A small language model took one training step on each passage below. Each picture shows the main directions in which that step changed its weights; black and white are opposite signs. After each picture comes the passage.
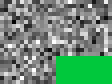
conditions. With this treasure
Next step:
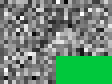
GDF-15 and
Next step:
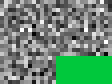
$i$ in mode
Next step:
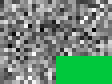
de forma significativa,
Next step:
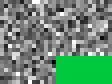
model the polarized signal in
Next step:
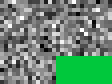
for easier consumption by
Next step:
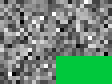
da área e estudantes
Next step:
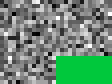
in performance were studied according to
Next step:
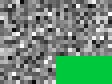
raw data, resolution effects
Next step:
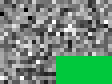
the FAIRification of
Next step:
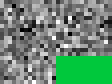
S., & Orhan,
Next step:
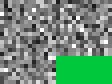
composition of the narrative.
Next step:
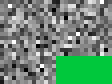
sedangkan warna
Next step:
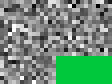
filtros restaram
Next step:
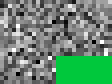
strongly supports the integration of
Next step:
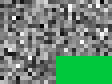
Recall that the improvement operator
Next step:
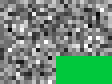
which is the projection of
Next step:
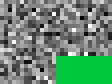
we propose in the general
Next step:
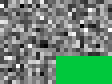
namoyon bo'la
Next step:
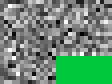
approximation, when studying boundary
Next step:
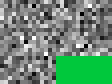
was indeed then confirmed
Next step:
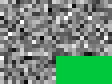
prática de outros
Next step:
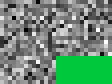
approach in learning English.
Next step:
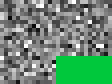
the diagonal ridge
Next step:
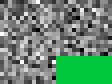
treatment in 2650 patients with
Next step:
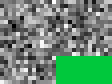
lo mas que ella
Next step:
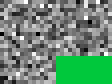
and the Missions
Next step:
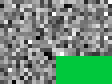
ilgari surilgan
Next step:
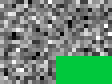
the marine litter
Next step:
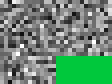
contained within the approximations
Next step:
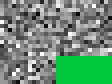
Set Magnetic Field
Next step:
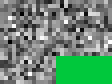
la noche, con la
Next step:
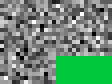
You can stop your
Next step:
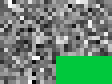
been nominal recognition in
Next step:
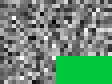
Introduction Education is a fundamental
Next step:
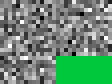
triangles). }
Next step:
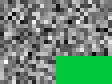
risk they may be assumed to
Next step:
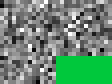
1 Nieuwe
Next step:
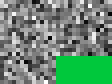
in various fields was achieved.
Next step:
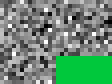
SERVICE OF
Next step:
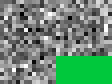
by using nuclear reaction models
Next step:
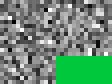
^c Measure of
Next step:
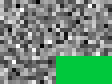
mark internal symbols of the
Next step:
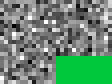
значениями за 11
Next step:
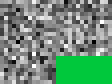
shows the INS spectrum at
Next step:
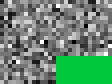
are finite in the limit
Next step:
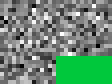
results will be represented in section
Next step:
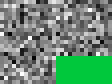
is not vindicated
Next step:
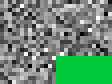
a face referință
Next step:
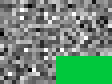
self-perception for women
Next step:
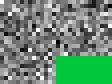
the desire to share
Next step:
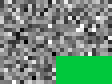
Performance value and rank
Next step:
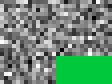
control force. From the results
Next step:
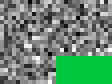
scale for the variation of
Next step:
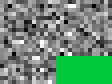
and integrate the economy
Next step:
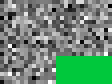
are integrated into the human body
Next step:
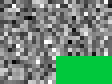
the viewpoint of the
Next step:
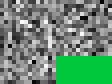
experimentales", 22 personas
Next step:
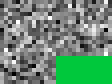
discuss the predictions for the thermal
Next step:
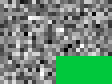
ZPE, a sum over
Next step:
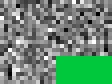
value. The right side is
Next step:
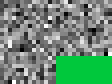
the observations are believed to
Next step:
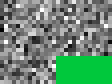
model is marked as
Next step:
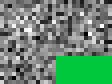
time. The performance was measured
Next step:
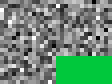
large sample of systems covering
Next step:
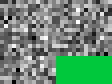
behavior is observed also at finite
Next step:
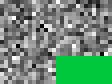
the evolution of the maxima
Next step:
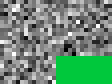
constructions and building materials.
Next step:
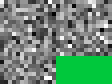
to gain the needed scale of
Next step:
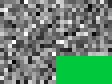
fresh measurement, while
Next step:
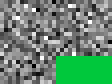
state with respect to spin)
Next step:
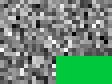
optimal value $x =
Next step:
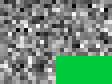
The complete resume of
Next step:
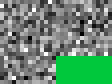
of physical systems, such as
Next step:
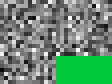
University. LPL is
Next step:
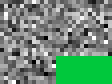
the PM phase with zero
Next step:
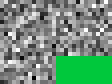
: Tableau N°7
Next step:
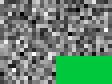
read sequencing data using
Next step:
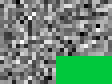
layer consists of a single filter
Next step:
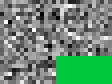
choice to optimize a weak
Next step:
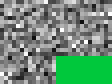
charge deposits are
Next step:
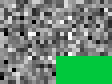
HB could thus be
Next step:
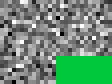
and can be expressed as:
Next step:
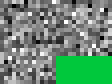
The two kinds of
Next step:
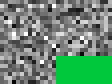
fall down when you take out
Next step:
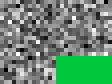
value of the coefficient of the
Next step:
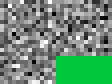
processes of sensation followed by
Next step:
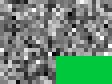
It is the Heart
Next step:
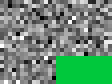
description quality affects agent
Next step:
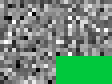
General topics and applications.
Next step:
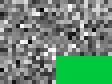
de São Paulo,
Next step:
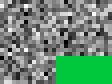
(Lipari et
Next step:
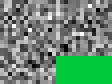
developments into the {\it
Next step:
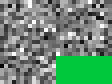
nisbiy tarkibi
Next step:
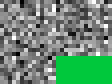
the use of game
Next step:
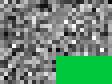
(CWI) at
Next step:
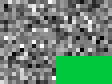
merger histories,
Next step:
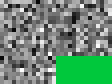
subjected to an analysis of
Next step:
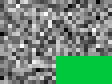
gambar kerja
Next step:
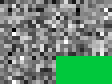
era claro en política
